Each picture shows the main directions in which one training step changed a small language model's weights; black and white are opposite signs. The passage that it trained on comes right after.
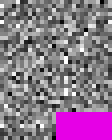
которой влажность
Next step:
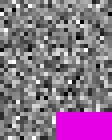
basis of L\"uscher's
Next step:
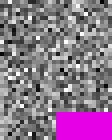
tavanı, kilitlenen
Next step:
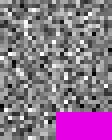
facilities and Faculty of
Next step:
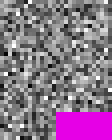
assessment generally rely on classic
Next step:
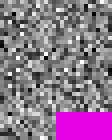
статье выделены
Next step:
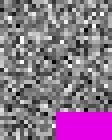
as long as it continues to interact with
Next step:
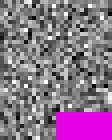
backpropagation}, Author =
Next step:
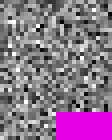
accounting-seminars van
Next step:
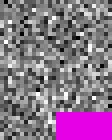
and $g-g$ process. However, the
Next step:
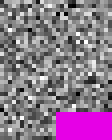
ega bo'ldi ($P <
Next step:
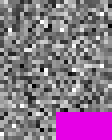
is, $\delta x_{2}$ is the
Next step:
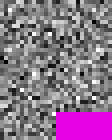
the voltage. The current as a
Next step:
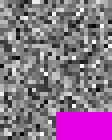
гребком, кисть
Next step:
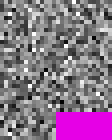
18 months at the Department
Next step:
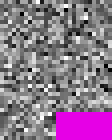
uzroci nedostatka
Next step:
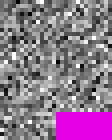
va anatomiyasi: Lola
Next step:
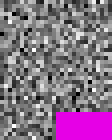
cuyo objetivo es
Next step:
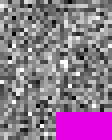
bilan hamkorlikda ishlash
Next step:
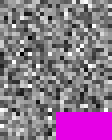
lower portion of the outermost limb
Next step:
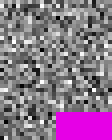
Monteverde, 4Km S.
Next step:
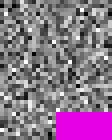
= 68), wodurch dieses
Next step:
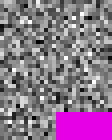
f_L \times f_I \times
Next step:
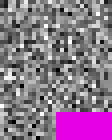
3. Каунслинг
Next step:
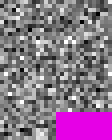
becoming the imminent requirement for
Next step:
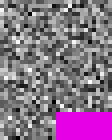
low surface brightness nebulosity
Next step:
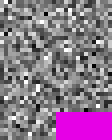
the constants to be \begin{equation}
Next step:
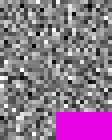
to become entrepreneurs, and
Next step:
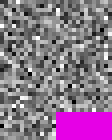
shape of the spin-orbit
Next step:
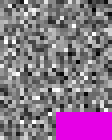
the WINWIN-project, the
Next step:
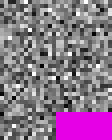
times less than that of a person who
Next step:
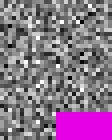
cutting speeds and radio
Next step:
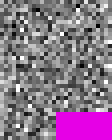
de suministro con el enfoque
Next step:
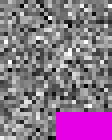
ailenin sırf terk
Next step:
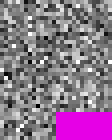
Rights, in order to assess the
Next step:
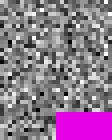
data on electricity supply and the
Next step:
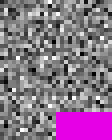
were factors that weighted on factor
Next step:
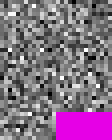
el sujeto cognitivo
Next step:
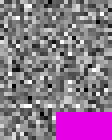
the identification of the migrants is
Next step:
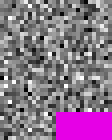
In some classes of FPGA
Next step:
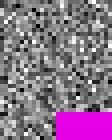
cold $^3$He, while the
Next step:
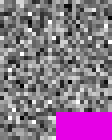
considerations of the soil-Lead
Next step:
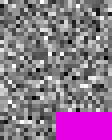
I think). Rather, I have
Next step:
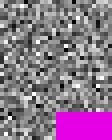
the CRC "HoMMage"
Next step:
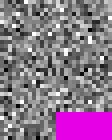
Robot," SICE Annual
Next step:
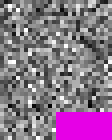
at retailing and consumption level in
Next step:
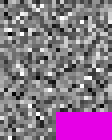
need to account for intrinsic
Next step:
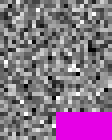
the big data visualization platform.
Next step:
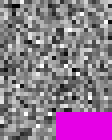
security solution. The simulation of the
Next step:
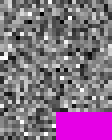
mayl kabi tushunchalar
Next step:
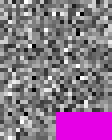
some operators which are primaries in the
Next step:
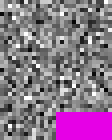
The new achieved distribution of the
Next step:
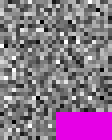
andere bedrijfstakken
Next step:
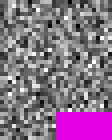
Databases of the three models In this
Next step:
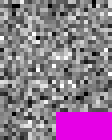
security measure to another or to
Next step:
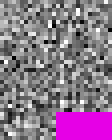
him global recognition as the
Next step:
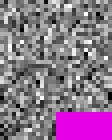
Philippines ARLYN
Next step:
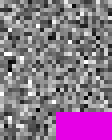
crucial role in understanding
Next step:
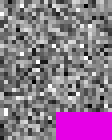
aytishi bo‘yicha:
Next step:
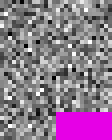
as-synthesized LK-99
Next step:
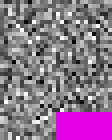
ledger technology: abattoir
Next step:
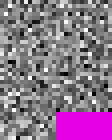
remain. The nonperturbative
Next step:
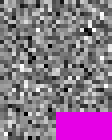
for double slit with $d =
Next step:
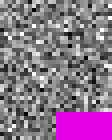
the phosphate buffer pH
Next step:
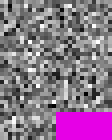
*OECD Publishing*,
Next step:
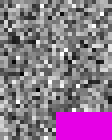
de Turner, quienes:
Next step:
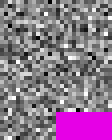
affected essentially in the same
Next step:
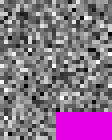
hour after admission. The
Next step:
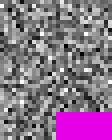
being analyzed with a quantum
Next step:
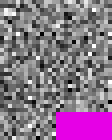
relative to renewable alternatives.
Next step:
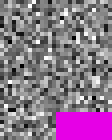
para una reforma curricular
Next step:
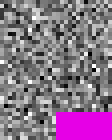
span. Proper history and clinical
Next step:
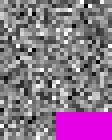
2 прогрева при 160°
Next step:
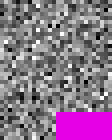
is always accepted.
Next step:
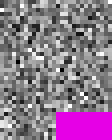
шишасимон тана
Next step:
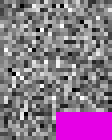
motor paso a paso,
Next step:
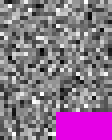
string theory. It is then evident
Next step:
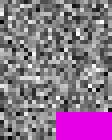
be affected by error leaving
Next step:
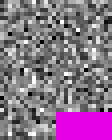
*Dent Clin N Am*
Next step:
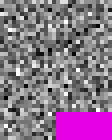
(color online). Frequency
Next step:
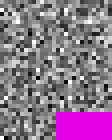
practices in terms of "Conduct
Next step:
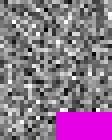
variable with the highest OR value in
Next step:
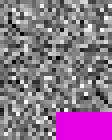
well, created by a feedback
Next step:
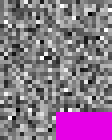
HHO gas. An HHO
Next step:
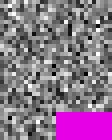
interactions \cite{Dierl11}
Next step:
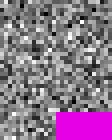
institution, social adaptation,
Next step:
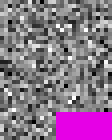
Theories (GUT). The most
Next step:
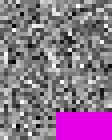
Florianópolis: Universidade
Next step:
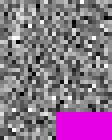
for a quick estimate of the relative
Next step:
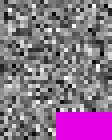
noted that in terms of genre,
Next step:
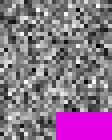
Nafaqat legaltech,
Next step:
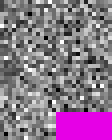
Different Black-box
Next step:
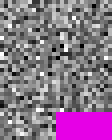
rate of development has escalated since
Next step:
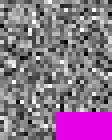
density perturbations. However,
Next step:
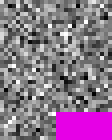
linguistics. The concept of
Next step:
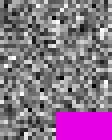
\label{vector} \end{equation}
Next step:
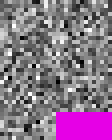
principal, Ichim,
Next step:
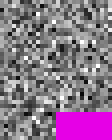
and DH key exchange. It has
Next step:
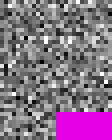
qurilmani ishlab chiqish
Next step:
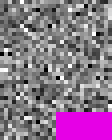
- A communication resource to
